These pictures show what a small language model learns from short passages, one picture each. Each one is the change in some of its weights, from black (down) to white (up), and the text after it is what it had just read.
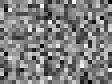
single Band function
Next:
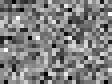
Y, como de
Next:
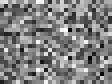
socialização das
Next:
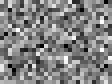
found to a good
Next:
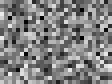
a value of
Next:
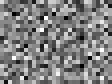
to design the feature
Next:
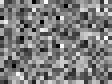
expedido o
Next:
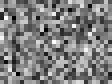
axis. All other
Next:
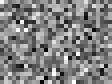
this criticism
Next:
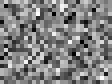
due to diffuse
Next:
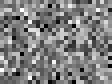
axloqiy va
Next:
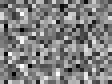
and their average,
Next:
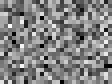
in a large amount
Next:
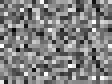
is not strongly different
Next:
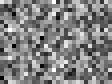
or within close
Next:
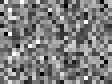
efficiencies in
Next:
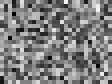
following code:
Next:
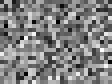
central region of the
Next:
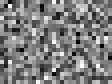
are generated using three
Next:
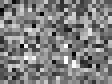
местах в
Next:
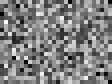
elevados de
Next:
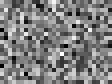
is reduced: the
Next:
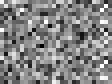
inconsistent with
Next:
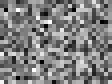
do not yield
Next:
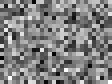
force per unit
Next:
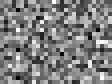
stars were also
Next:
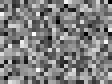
all vertices of
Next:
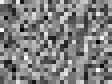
uchala darajada
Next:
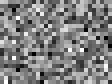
% i suv
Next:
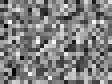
be used to check
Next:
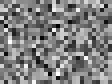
nonlinearity for the
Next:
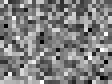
base point of
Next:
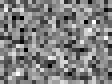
we\ rely
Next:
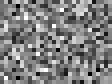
visão é
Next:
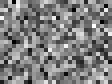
to demands and
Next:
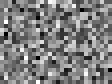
plaza de
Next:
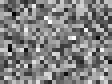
to cover a
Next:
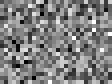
As carried out in
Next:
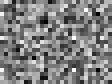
uch narsani
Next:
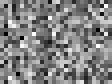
area of unit thickness
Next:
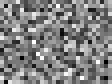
principle, learn
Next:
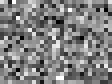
the Slovak
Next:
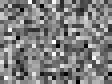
the diagonal case
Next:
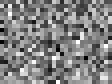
determination of polarized
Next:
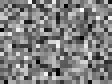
the computation of the
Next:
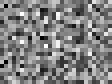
determined using both the
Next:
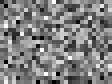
outputs were the
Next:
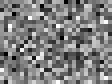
one major ID
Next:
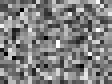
value of the $
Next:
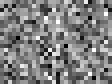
such as those between
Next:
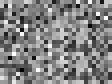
ser lidas em
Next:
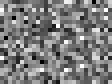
dx \langle
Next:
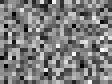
only second-order
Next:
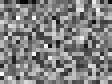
is, the more
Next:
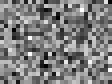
The remaining six amplitude
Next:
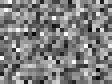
quruq va
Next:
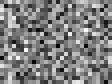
prior). This procedure
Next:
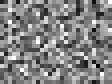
be calculated without the
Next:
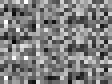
em sua vida
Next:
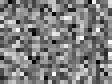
can also serve
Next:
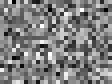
claim in
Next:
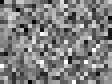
This cosmic ray
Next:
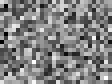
invariance of the
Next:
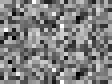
mos kelmasligi
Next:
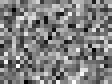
va statistika
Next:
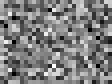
order to write a
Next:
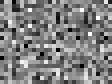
The surface anisotropy was
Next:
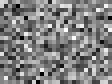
situación en
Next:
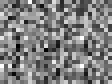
the green solid
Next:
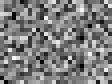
to calculate the partition
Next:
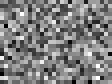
and instead consisted
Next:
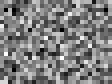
holda hamda
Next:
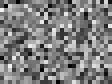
rms scatter
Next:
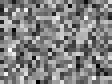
This is the
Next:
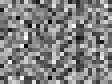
none was found
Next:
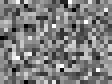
опасности и
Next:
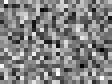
depending on the specific
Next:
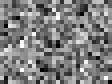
order of the left
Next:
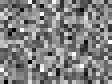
the RCM
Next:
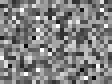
« directement
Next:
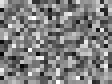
damping constant
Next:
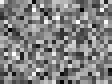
granted through
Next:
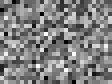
на ринку
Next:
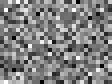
siap untuk
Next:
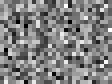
left child node
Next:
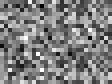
the channel depth
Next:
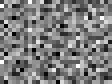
large positive integer
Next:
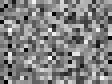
would become a good
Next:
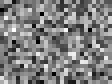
на фоне
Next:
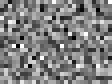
are present in the
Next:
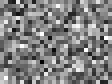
da condução
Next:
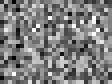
\\ \hline post
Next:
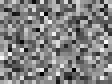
route to a
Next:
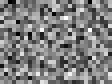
can mention the
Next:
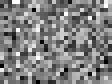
maqollari va
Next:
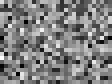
a cluster embedded in
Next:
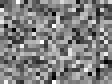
de isolamento
